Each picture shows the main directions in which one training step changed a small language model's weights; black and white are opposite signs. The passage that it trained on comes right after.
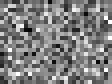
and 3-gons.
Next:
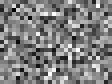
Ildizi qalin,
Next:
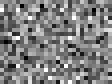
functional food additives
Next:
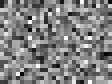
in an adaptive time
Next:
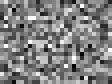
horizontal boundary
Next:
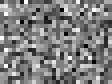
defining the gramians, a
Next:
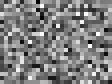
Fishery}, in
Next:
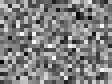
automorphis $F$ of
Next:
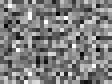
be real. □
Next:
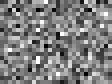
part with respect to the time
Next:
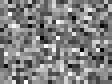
bidang dalam
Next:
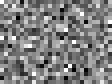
is one of the three
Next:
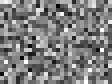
size of any ball of
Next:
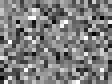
gives rise to a
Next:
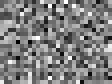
these results using the calculus
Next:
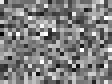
The legal nature of the
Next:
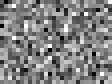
the asymptotic form
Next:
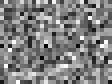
a new system. By
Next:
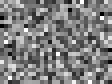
simpler map \[
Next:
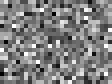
smooth sections of a smooth
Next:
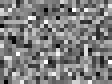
structure of invariant circle
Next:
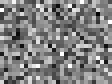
normal vector by $\nn$
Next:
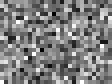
\Ga \cong X $ and
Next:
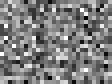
splits over $K$
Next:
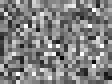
de estudar a
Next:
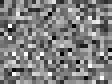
solves the Euler equation and
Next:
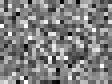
e as falências das
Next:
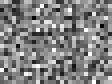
\end{align}% or,
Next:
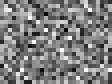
la presse de qualité”
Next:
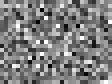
in $\zG$ if:
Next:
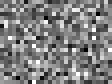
same applies to the system with
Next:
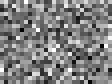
loss of generality that
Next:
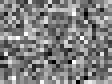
knowledge (platform
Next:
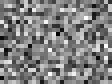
number of rounds needed
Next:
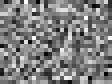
to compare dimensions using
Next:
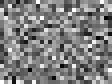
na množení
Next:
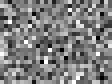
la del *lead* y
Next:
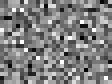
reflections on everyday
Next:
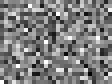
the green ones, and
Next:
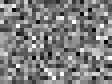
to $x$, that is $\pi
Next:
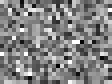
attractors as the
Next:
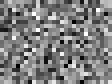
OF DOMESTIC
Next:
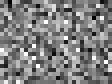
& Development*,
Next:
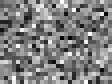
(Edition Critique)
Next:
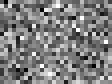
$G$ is a sequential
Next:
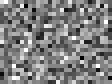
kun sayin o'sib
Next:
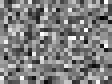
away: icons in
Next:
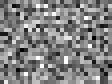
over te laten aan een
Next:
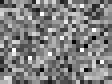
L}. In the following we consider the
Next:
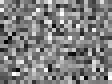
$U$-comodule with
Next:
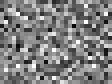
\epsilon$. This loop is
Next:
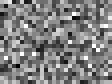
influência nas suas
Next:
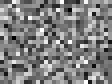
\end{equation*} Let us now
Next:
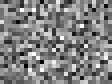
yang menyebabkan
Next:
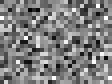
In Section 6 we show that a
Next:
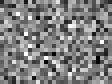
derive the formula for the mean
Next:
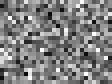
sich. Oevermann
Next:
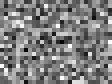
\subset U_0$, which
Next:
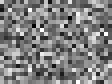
alla European
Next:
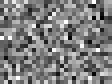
من الحالات
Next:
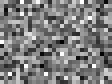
said to verify
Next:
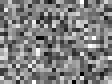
popularmente como
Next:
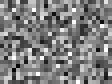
- 2) grammatik
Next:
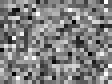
along $\alpha_l$.
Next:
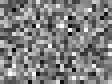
шу даврда
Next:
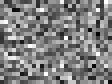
fine FEM solution
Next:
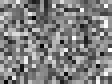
kerak. Bolalar
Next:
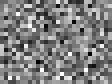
= d).$$ For each agent
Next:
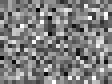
cosmology, and
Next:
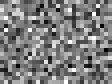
\end{align*} where the
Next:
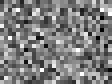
przyczyn i
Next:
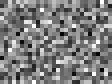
las transacciones y
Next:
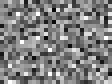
vectors in the evaluation
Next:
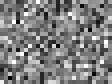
; Annexes.
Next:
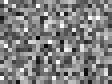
= 0.$ Following
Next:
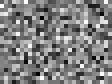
apparent impedance
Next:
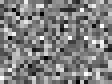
true under the standard
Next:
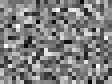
colônia (taipa
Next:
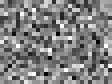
containing $l_{i}$
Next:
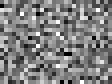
Weierstrass polynomial in
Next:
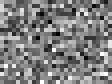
mos topshiriqlar
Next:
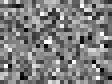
H_x$ as a complex vector
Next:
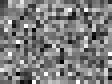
the critical case where this
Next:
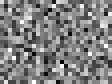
claras as relações entre
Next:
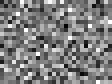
the vertices in the vertex
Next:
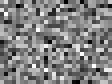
f(c_i)$ in case
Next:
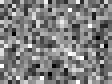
Islam, dalam
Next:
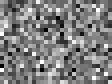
що становить
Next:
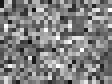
lessico e nei
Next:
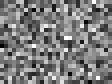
in order to investigate
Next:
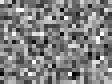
of both figures is shown
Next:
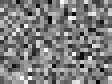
Validez: BIEN
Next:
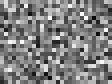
Instead of looking only
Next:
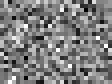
the proliferation of
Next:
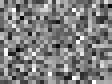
\otimes \bw } -
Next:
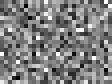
on flag varieties
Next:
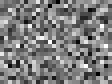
error is expected to
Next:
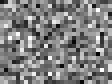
recibir y difundir
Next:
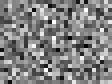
recherche, à faire
